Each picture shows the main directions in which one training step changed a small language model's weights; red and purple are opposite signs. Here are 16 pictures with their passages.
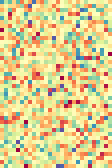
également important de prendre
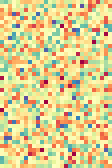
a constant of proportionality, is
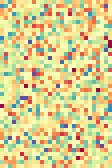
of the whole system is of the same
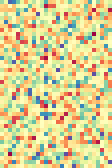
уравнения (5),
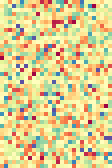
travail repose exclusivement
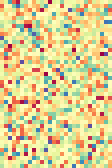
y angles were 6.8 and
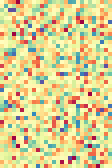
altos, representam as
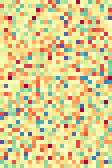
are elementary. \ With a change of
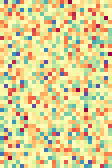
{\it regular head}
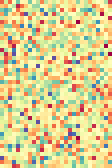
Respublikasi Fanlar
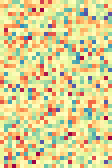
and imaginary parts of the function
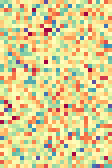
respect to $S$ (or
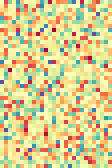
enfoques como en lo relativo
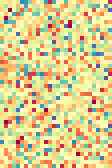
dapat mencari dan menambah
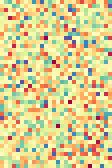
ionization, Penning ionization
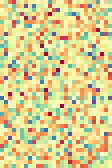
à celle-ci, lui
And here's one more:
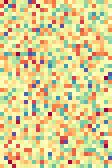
susceptibility of a
